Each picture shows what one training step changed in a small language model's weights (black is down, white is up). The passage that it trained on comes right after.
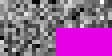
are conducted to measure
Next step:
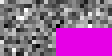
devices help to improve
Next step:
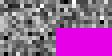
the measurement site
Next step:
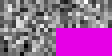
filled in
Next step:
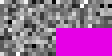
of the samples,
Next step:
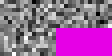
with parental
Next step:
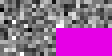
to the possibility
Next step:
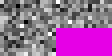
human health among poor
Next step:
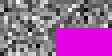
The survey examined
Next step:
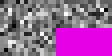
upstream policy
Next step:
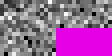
every applied rule
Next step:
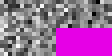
the hospital
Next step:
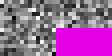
analysis and study the
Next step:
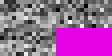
an impact on its
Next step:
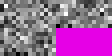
be taken into
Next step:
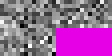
consent was obtained
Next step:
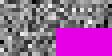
with the sole
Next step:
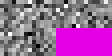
key competences for
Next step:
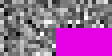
favor better
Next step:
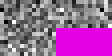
to aid in
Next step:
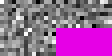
and flexibility,
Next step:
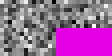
of tag
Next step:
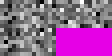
structure of a
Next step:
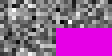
to ethylene
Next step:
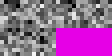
a high and long
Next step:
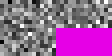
has left her
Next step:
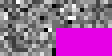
respondents got
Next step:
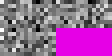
with compost and
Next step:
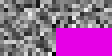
assessing their
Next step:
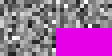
this end, we
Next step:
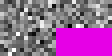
house wife most
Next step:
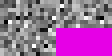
p : none:
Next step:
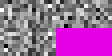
even more difficult with
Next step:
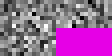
Indian policies
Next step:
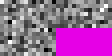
of the digital economy
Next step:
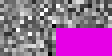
was chosen for
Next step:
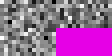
of the LED
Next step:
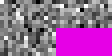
and γ
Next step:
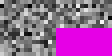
process the data.
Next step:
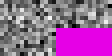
is well captured
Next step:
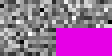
there are no
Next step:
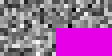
these organs
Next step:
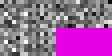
experience that reinforces
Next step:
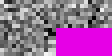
by one until
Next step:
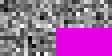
social media.
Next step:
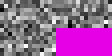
create an environment that
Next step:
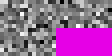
do so. In
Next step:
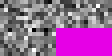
the late
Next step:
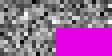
improve the quality and
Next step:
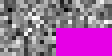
In our study,
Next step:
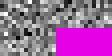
verify both the
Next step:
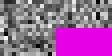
bone or
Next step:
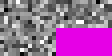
The mean age was
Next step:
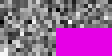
to the zinc
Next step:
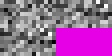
total number of
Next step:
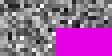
the paper is to
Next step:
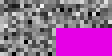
the different stages of
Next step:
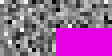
of the topics
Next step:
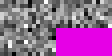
ways, have been
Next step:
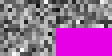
should be extended
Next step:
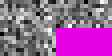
is established through a
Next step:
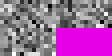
written sources
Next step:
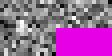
Weibull distribution
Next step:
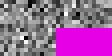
while Prime
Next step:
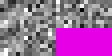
wavelet transform,
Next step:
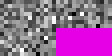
including the rise
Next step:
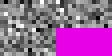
or Western
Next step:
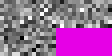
was inside
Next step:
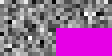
of more effective
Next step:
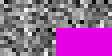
privacy) is
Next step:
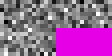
to GO
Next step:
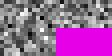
treat the staff
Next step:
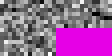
on their respective
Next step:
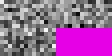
by partners are related
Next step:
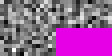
mainly to improve the
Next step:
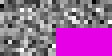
becomes rapidly
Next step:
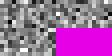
of children above age
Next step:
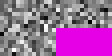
Sample groups A
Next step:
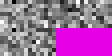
E G G B
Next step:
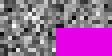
In a paper proposed
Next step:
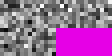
the stiff direction
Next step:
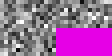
error shows the
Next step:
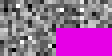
Agate. It
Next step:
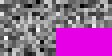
identification of the
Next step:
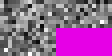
CAD model
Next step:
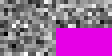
established by national
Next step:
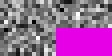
partial}$ which
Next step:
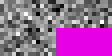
can be provided on
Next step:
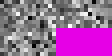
Result name
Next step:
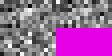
environments and helps
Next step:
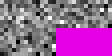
is chosen because
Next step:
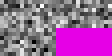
the fact that the
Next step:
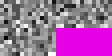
not clear what the
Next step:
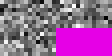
on the basis of
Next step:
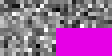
the proposed solutions to
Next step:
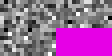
two methods. This
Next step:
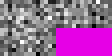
is defined. In
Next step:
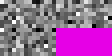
and high influence.
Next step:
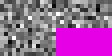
usually agreed
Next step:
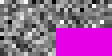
of FDI
